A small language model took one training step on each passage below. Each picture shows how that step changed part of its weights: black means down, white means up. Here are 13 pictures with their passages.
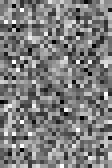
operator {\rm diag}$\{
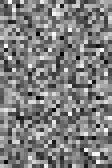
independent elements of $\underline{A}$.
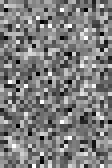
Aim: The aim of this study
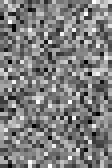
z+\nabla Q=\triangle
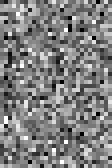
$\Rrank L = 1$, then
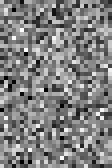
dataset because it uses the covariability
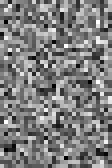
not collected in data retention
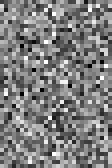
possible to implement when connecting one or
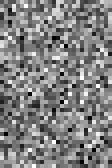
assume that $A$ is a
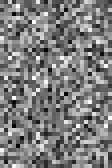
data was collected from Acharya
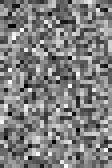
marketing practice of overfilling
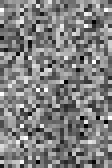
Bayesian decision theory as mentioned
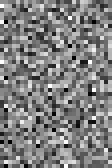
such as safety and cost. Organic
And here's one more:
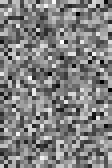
is solved in an alternating mode.
